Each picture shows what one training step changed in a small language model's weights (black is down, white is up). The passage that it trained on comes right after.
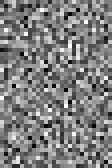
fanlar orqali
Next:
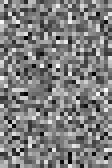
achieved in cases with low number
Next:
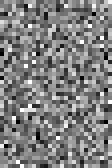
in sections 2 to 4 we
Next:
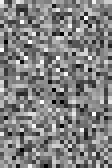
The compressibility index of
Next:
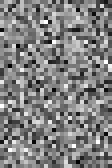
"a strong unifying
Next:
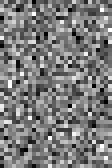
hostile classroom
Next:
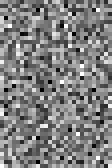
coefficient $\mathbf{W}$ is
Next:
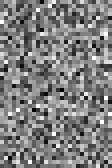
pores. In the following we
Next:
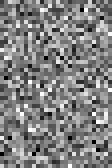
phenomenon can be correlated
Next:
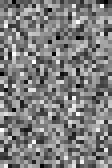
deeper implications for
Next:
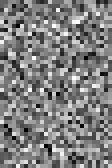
imersão de quem se
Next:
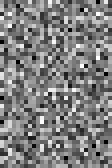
linguistiques de la
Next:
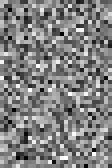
and their comparison with the proposed
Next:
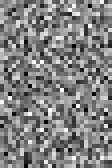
of the cloud structure given
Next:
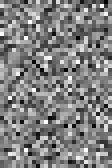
often integrate seamlessly
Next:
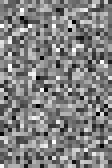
tests made only on the
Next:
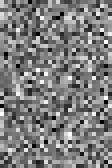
abertos para verificar
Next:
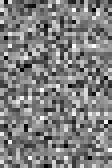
¹ Department of
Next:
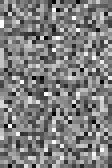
control based on energy balance and
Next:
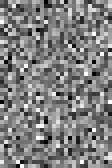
inner disk. Therefore,
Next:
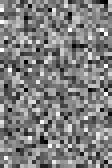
Soil moisture
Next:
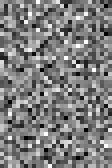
qamrab oladi.
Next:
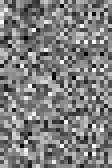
account for this possibility, we
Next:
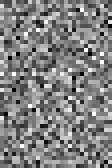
kabi atamalar
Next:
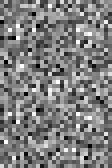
|$ depends on the
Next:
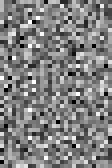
selected transverse sections
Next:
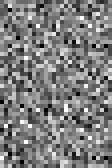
в современной
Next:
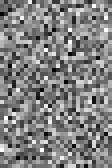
To obtain regular solutions with finite
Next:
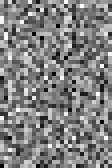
Educação Colaborador
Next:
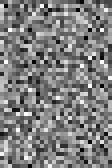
« trop défini
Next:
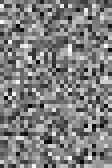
which in turn are widely
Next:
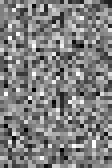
imágenes con las
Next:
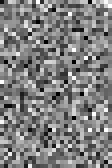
proton-ligand system was
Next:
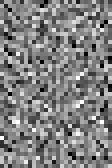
and U(1) gauge
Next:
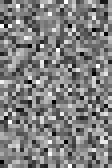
певний виклик,
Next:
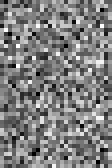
a literary device depends
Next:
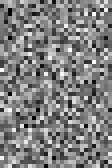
present several ablation studies.
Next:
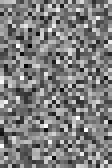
pratiques de GRH
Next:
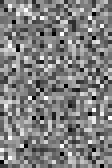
основному етапі
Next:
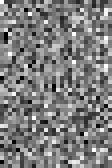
área sembrada.
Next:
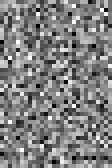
Medicine, Tamil
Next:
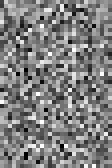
with the low basicity of these
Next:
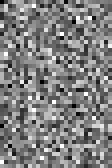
the two-dimensional representations
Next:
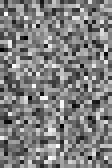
m_N \Delta},\nonumber
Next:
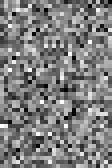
as binder [39],
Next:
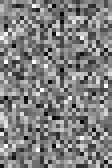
✓ Improvement of
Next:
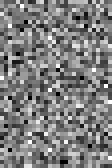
turgan Abdul
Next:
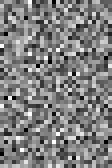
possible interactions are represented by
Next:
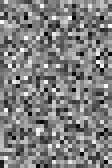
Employers are increasingly
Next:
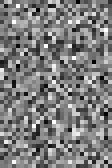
temperature difference (e.g.
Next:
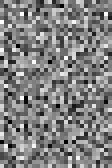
and the concentrations of important
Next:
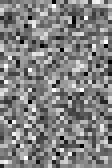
frame exhaust all
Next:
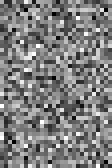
conditions of transformational changes in higher
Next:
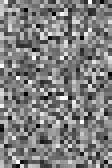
in harmony with nature
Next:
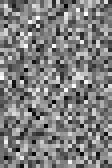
eng ahamiyatli
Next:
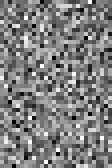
through improved interpersonal
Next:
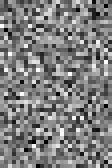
= z \partial_z
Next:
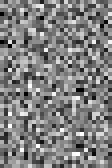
designed for digital data content
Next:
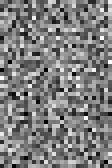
investment. The other
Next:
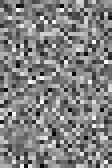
the cavity, the QD
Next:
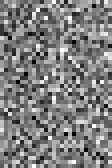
it. A configuration file
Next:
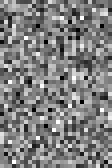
altering the spline
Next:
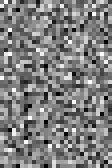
Based on this, it can
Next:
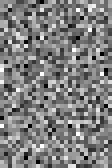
combines an advantage of
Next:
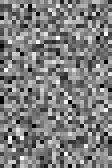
delivery. AG
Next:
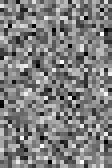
the inverse problem of quantum
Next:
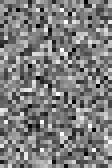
has increased from the previous year,
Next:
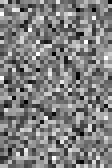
are {\em informative}.
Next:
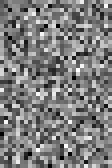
and a single set of localization
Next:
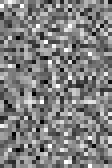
BCS theory. Now
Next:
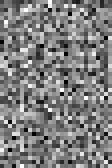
outperformed the control
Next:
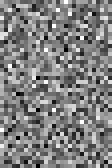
diferentes versões do
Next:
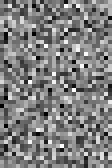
mirrors the structure of
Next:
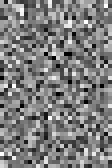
Note that in GR,
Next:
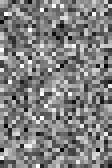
of a distinction between
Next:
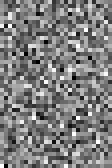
research certain populations or
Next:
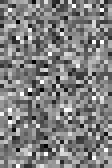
Unlike other leadership
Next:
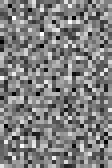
manifested through the
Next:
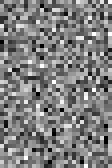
from some models analyzed in
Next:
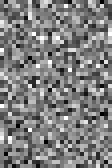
monitoring and remote
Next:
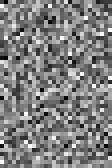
Schaubild zu den
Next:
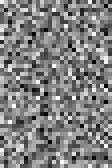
Rice Markets in
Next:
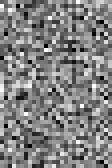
comprenant des sites
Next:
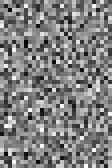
interpretation of this charge ratio could
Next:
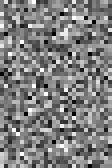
coefficients, as well as open
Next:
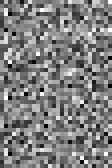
böyük bir
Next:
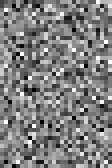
interativos sem a necessidade
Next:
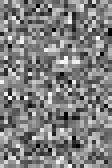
such as remaining of the previous
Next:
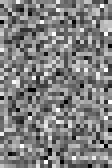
in a MongoDB
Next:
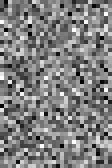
únicas ações
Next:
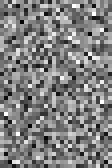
arrival of cloud
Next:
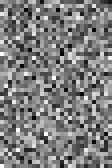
fit. We also see that,
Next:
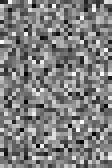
of their sizes. The
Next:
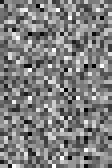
this matrix that generically provides a
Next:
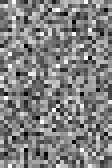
quartiles – lower
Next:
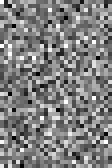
a significant fraction presents
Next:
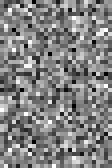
скваленом у
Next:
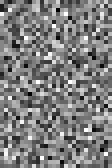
will find later (Fig.
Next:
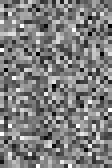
time decrease in pressure
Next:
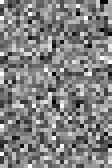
(Носуля та
